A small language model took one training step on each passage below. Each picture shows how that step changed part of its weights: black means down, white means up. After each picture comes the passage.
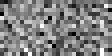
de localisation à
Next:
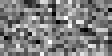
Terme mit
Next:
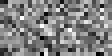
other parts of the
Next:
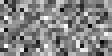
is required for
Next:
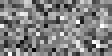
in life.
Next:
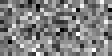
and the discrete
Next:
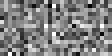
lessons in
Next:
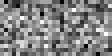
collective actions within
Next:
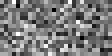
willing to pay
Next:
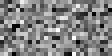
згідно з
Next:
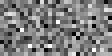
diminui e
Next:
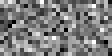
Elle peut
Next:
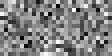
perception about that
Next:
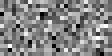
organization with the
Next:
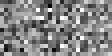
has been proposed
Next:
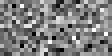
The progress and
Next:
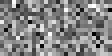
reference number:
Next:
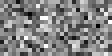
modern approaches that
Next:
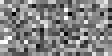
consider the empty
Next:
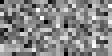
The Recipient will
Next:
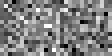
ou instrumentos
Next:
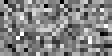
distribution, particle
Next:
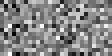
specific The study
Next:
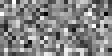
factors. Few
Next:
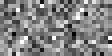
аёлни ва
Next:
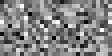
the disputants to
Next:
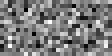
Em campo
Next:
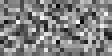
in their daily
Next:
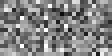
7. Dependence
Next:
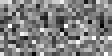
identify the
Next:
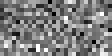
dari dua
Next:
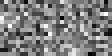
en Corea.
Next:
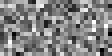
as independent
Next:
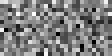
to try and
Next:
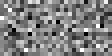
para lograr
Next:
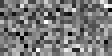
papel das
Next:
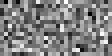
strides in this
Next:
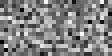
the integration of these
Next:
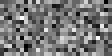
su mesa en un
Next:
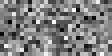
in a similar
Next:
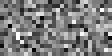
health of the sea
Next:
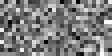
detection on
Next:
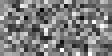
cavity. The
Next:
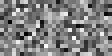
viewed in
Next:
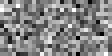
open next
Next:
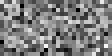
the most optimal
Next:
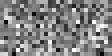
satisfaction with
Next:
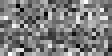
such a decision.
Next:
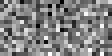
shops and
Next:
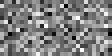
mais. ”
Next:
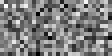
personality development*
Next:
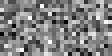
in the PACU
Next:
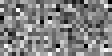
included papers
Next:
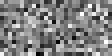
Alps and marks
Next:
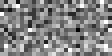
has the lowest
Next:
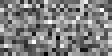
which is the state
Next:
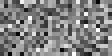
times). It
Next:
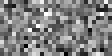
Aspekten die
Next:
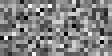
uchun yangi
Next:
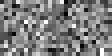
es capaz de
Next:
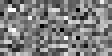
the expansion of
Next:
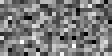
Nama objek
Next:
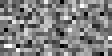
the development of the
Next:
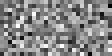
possible, such as
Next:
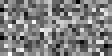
For instance,
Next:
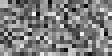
calculate the
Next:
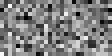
files using
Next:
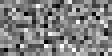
of additional
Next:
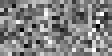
In this model,
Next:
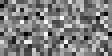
of functional
